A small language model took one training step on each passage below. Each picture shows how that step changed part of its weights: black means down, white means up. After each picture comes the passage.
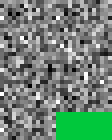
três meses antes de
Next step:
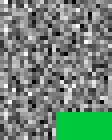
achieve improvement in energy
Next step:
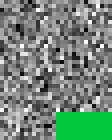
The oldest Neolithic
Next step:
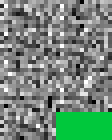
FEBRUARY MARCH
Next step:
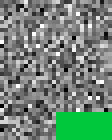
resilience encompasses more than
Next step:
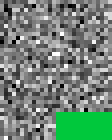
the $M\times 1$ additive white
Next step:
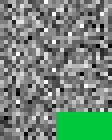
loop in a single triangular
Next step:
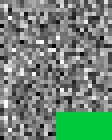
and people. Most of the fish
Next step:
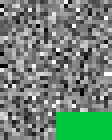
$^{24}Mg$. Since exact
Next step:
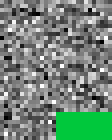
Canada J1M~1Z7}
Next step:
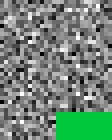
reporting. *Journal of
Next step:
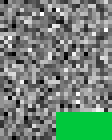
the real case the focus the evaluation are
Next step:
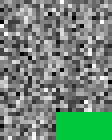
of the importance of cooling for
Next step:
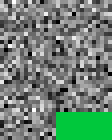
el término *Lust* que
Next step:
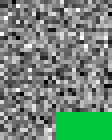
sex will be selected for the study. -
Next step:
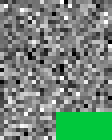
Gdańsk is closed by
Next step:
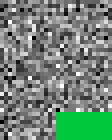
one area reinforces and enables
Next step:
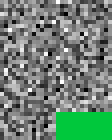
no mera intuición, este
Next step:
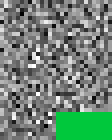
a summary document. A
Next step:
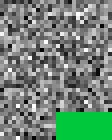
from exposure for the specified length of
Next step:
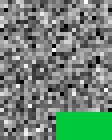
части направления
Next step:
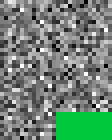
the spectrum of galaxy B.
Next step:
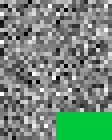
ifodalovchi ramziy
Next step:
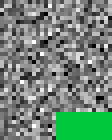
Materials – S2.25
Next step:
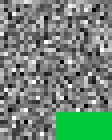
include other one-electron atoms
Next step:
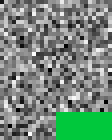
inson qadriga hurmat
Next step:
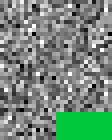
of missing out,” and feel
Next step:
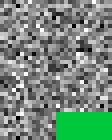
арзон ва сифатли
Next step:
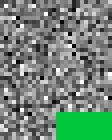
variables defined as before,
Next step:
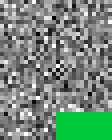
resolution compared to XMM,
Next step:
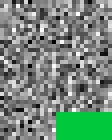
is that DTs can facilitate
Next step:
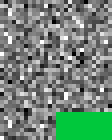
the same functional form as that used by
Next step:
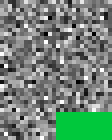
of granite is made up principally
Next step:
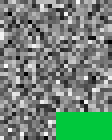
coefficient for the daily thermal
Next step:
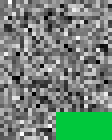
Lebar *rubber belt
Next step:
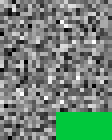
demonstrated a significant reduction from the
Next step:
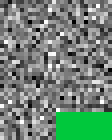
September. This might be because
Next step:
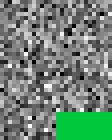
2017; Schneiderman
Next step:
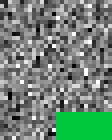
phytoliths than samples from
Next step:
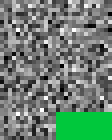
biomechanical energy transfer.
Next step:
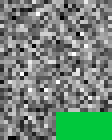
população descarta ali;
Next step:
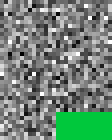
thus forceful expiration as well as
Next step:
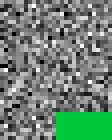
o conhecimento, os valores,
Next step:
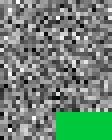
is possible to discern between episode
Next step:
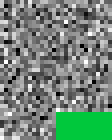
controller based on fuzzy
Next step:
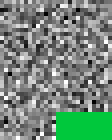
| Hans Rabus/PTB |
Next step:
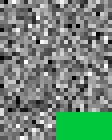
possession of the password, but
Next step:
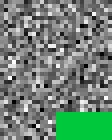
saúde não estão sendo
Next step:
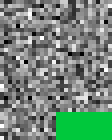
G'aniyev Zafar
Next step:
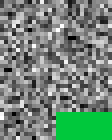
Zulfiqar Ali Bhutto
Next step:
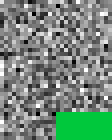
ijodiy faoliyatni
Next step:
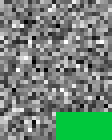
step size CN (i.e.,
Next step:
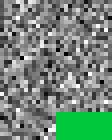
the value of $C=2.998
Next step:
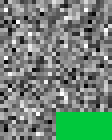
an accurate thermal modeling for
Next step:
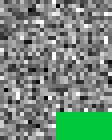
Index & DF & n=3 &
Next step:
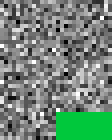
da tecnologia bem como
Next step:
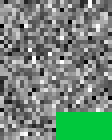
region at earlier epoch are
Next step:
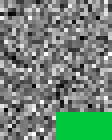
coupling) leaves the NESS
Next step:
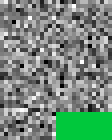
Accuracy F ₁ score
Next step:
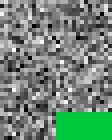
în mod direct. Pinocchio
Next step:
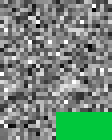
chaste (M. AHMAD
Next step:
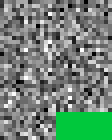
- g. Enfin, certains
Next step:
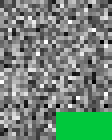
Physics B (Proc.
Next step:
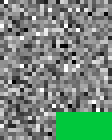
as Indonesia, which is rich
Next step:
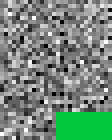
berish bilan birga, uni
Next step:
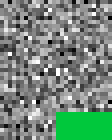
and that, upon interaction, the
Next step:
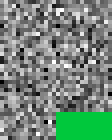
get together, this mass working
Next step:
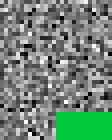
the mass of ULDM, which
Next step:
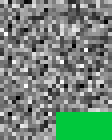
results, future studies must include a
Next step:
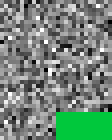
25mm Dia.} between objective
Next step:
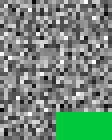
The study found that Green HRM is
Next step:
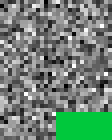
спільне переконання
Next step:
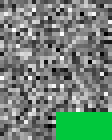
правової моделі
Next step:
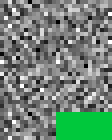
bu frazeologik birliklar
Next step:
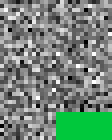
is emissions from capital divided by
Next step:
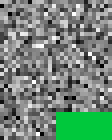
tension-compression loading
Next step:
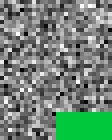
consistencia interna. 3.
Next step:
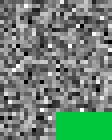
is assumed to be switched
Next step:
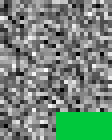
Sağlık okur
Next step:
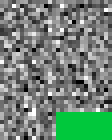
of unseen proportions. The organ
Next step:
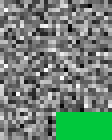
dont le réseautage peut
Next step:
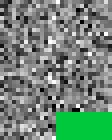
we obtain $m_2\sin
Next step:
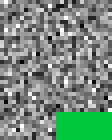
with adiabatic and kinetic
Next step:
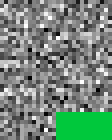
drilled-down to
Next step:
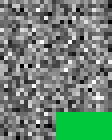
plusieurs "LES" de
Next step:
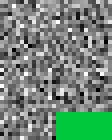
mappatura delle fonti
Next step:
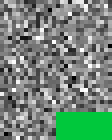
ekologik talablarini
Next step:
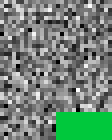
to designate some of these intermediates
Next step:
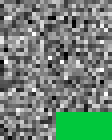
the negative of the value when it
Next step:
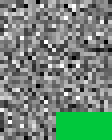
about the impacts caused by
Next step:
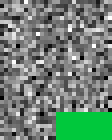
where $C_{nl}$ is defined in
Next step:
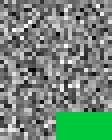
supramolecular structures,
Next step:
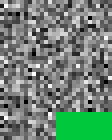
on differences in the prevalence of
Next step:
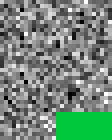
та педагогічні
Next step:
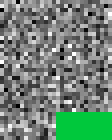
has a factor $\omega^{2}$ whereas
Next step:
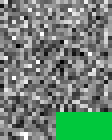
publisher and data collection tool
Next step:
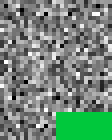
Web Scraped Data:
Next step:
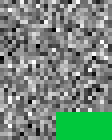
qualified worker to carry out a
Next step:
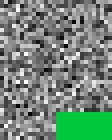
\subseteq (X \oplus
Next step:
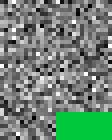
the system are the fingerprint
